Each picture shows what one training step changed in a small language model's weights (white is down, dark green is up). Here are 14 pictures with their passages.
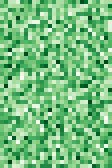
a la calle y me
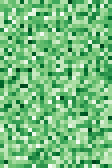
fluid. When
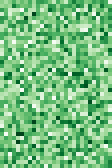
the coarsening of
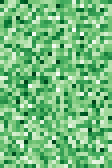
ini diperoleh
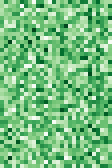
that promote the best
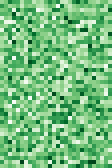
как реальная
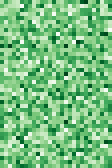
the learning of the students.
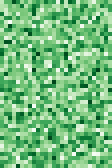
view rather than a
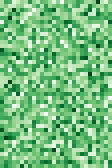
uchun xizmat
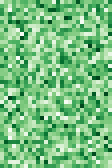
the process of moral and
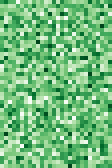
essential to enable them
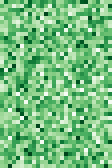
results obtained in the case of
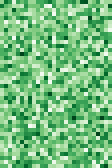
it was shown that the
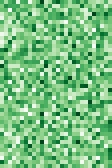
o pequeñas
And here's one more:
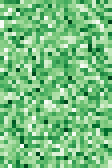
on the "pathology"
